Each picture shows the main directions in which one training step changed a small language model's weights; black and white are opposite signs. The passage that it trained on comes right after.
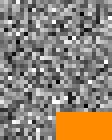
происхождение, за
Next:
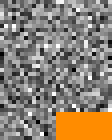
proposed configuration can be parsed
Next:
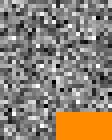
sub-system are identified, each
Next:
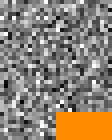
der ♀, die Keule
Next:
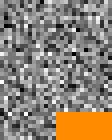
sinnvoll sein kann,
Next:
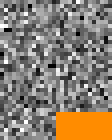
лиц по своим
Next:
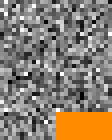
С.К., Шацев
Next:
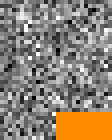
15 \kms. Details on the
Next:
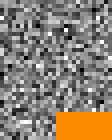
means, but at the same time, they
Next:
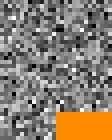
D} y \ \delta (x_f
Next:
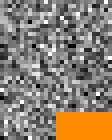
pembelian toko online
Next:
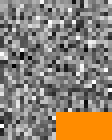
& $2\sigma$ Exclusion \\
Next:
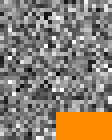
to eliminate these shortcomings.
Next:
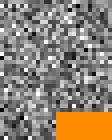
Proposed search and match
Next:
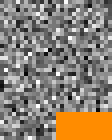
the work. C.M.W.
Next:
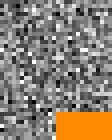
University Halle-Wittenberg
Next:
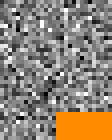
produção de argumentos baseados
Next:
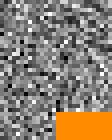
absence of strong biasing magnetic
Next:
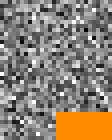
as the top three in-room Information
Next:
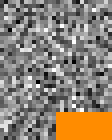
age and velocity dispersion.
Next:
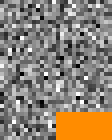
created for languages with limited
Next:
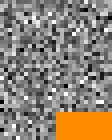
unit volume of the RVE with
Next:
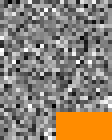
by pulsed laser deposition.
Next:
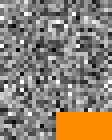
results for $\gamma<0$ can be obtained
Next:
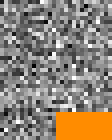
that ‘most of the UN
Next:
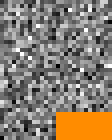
configuration. **Figure S1.**
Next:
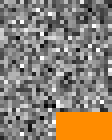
that it usually gets trapped in
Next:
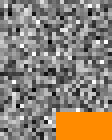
єдиний навчальний
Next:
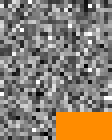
animation. - Uminho, also
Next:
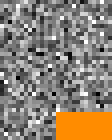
(2005). Une telle structure
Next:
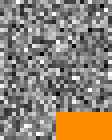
and a multipolar decomposition of
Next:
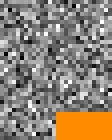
nous amènent donc à
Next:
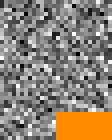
El desarrollo sostenible
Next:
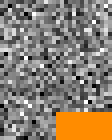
track $\phi_{track}$ at
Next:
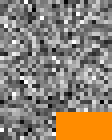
large bandgap (~3.2
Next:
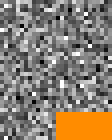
a rally in Lublin on
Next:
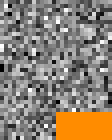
partly related to the instability of the
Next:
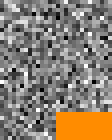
das necessidades das vítimas,
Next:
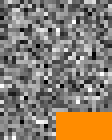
leads one to approach the topic with
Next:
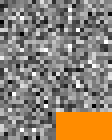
synthesizing artificial
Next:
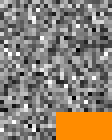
having strong interactions? The effect
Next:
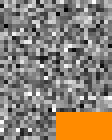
and references therein). A different point
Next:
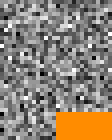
of all the $N$ single particle
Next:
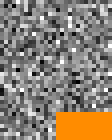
two speech mechanisms with each
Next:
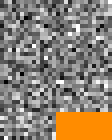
project is to create a framework
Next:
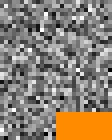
has dual challenges to provide
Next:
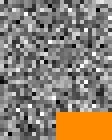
betrekken. Met
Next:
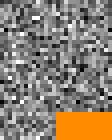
of experts will be important as the way to
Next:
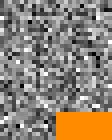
survey forms the basis of
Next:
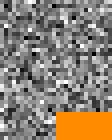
preeclampsia: role of
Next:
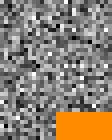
de elementos que se asocian con
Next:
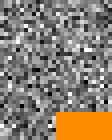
gastronomi ve mutfak
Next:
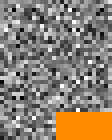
the entire transport service
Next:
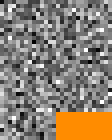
an international phenomenon,
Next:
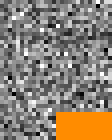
\cdot \frac{\partial}{\partial S}
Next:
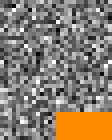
Brasília, in 1950 and
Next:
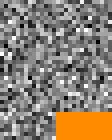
людей з вадами
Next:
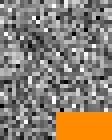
as parameters that are initially assigned
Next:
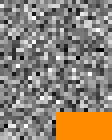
the dynamics become regular and we can
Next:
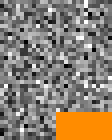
size $k$ and a cluster of
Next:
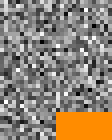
procesos para implementar guías para
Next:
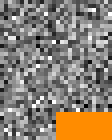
\begin{equation} \eta _A
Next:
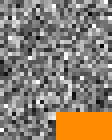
In most cases, you should wrap
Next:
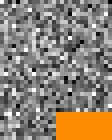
at 26°C. The same
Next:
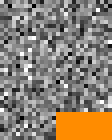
das Plasmid konnte in
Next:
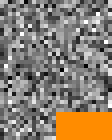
violent flows have been
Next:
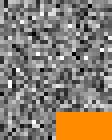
revised version, we have
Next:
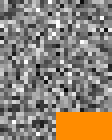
muayyan variantni tanlash
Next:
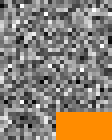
under local anesthetic. *Am
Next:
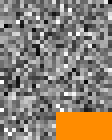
the passengers as the game
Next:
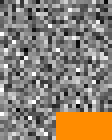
holding a CP in that some stations
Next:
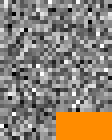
take the average between the two
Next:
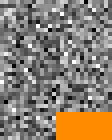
modelling approach which showed several
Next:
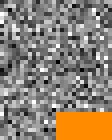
which make CW attacks very
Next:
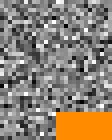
We believe phosphorus
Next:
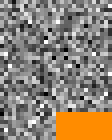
spatially separated edge currents
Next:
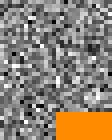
to distinct mechanisms of
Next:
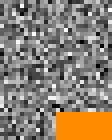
potentials at the detector that are below
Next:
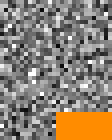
ще меншою: 4
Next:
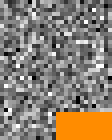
% CONTAINS: 2
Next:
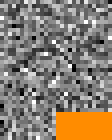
adquirindo o apreço e
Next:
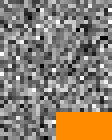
keladi, lekin "bir
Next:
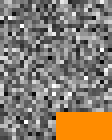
correct absorption probability and
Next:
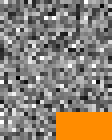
la Auditoría Superior de
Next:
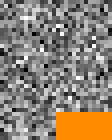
Europe 2020 strategy establishes
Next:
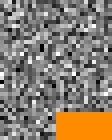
Once again, agreement is
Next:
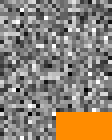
del que no hemos salido.
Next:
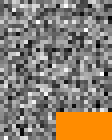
observation of an isotope effect on
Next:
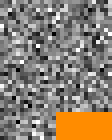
EEX European Energy
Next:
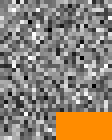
ecuación cinética (Ito
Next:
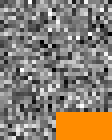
anthropogenic activities will face
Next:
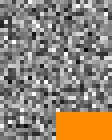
Figure 8: A log-log
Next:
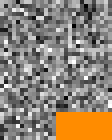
only in nanostructure arrays
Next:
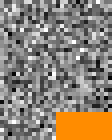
the current flow, denoted by an
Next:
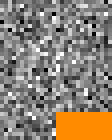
por usinas eólicas e
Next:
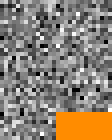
control law is designed without considering the
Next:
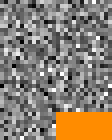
exact same location in the viewed
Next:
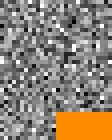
diagrams and chromosome
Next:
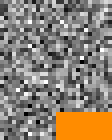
Introduction The lack of effective
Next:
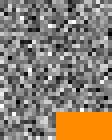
may potentially affect splicing of
